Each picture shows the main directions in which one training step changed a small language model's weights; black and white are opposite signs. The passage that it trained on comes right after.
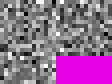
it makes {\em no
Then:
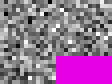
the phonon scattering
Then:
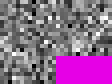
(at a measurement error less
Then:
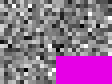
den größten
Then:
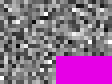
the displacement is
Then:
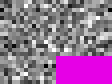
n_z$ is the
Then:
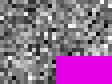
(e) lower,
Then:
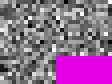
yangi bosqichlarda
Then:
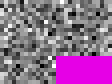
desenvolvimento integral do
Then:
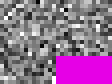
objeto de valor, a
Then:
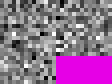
пототделения у
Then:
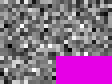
forward and backward process
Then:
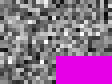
of the 45 GMCs
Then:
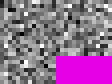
this effect is real, it
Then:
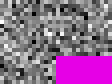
Organizations. International
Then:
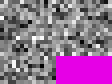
of particles carry most of
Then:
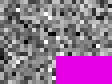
and dimuon channels,
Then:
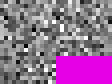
rivojini boshqacha
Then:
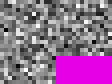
the columns are
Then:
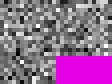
пациенток на
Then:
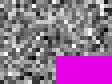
A. Investment
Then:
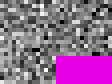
the self-energy consists of
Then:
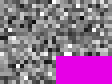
the spectral function that determines
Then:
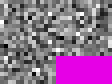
extragalactic sources
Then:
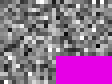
from their previous position, a
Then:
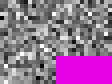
lhes desperta
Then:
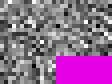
u(k) \rangle
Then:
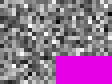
keys within the top 9
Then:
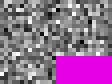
лица и государственный
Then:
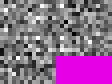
es que alguno de
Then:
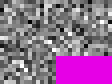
¹ Sharipova
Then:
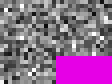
the security condition constraints. Since
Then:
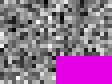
of pQCD. The
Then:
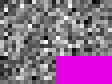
It was first observed at the
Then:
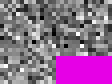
in particular at THz
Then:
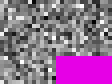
figure illustrates the behavior of
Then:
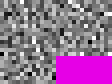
as trajetórias
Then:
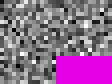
is dressed only in
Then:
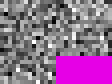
imagem. Na barra
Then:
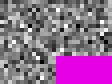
rule shall be construed to
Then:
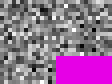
well, and the three curves
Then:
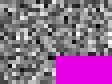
the behavior of such systems where
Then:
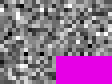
la reglamentación de
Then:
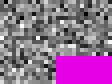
time of observation. Note also
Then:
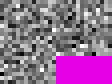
constructed with five-dimensional
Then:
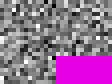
Top row: dimensionless
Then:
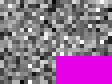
e, depois
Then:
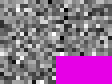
publiques dirigées par
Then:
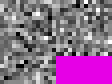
30 октября
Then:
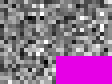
the Coulomb scattering processes
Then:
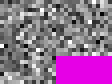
non-zero elements of the
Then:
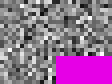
the temperature profile along the
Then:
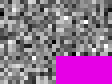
Sehingga dengan
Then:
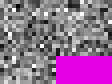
bo'lib, ular orqali
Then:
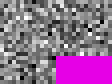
balki shohlar
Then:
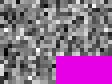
C. et al.
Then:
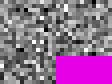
scale, the integrated intensity of
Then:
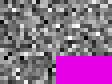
effectively corrects the confirmation
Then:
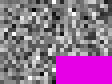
after some calculation, one can
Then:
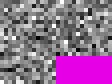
most relevant concepts in each
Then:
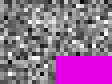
be considered healthy,
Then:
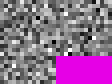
We do not expect many such
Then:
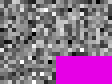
bosqichida har
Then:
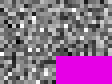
be calculated by considering only the
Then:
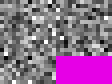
vaxtı ilə
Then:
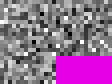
in questione), indica
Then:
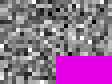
while ensuring similar proportions
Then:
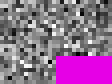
observation of neutrinoless
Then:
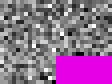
tuwralı hár
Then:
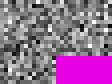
in the framework of diffusion model
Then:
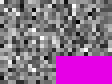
ça s'appelle
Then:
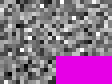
reduce the impact of differences between
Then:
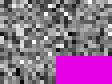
давлат органларини
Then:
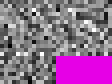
reached at the end of
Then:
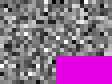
is some level of confusion
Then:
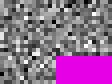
un apport pratique sur
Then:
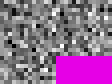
\pi$ when a
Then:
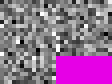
and train a linear
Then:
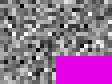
RES} According to
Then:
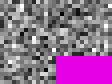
Renessans sari
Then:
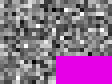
its complex permittivity can
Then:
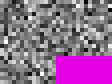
formación y adaptación
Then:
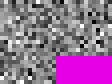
in the case of a
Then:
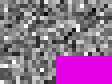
selection and analysis was carried
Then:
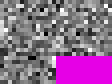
bien que cette dernière
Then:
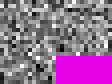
de trabalhar um ou
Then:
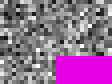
PDF sets are based are
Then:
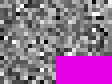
two projection operators divide
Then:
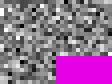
improve the average sign. }
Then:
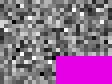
agreement given the uncertainties.
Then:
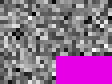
in high-altitude
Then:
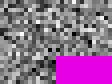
de los retos que esta
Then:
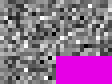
system's parameters are given in
